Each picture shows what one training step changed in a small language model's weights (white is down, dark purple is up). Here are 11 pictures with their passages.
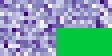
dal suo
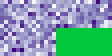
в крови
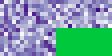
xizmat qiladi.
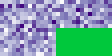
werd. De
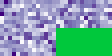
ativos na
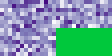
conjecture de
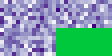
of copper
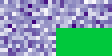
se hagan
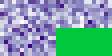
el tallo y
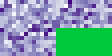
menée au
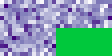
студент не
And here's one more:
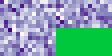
em arquitetura
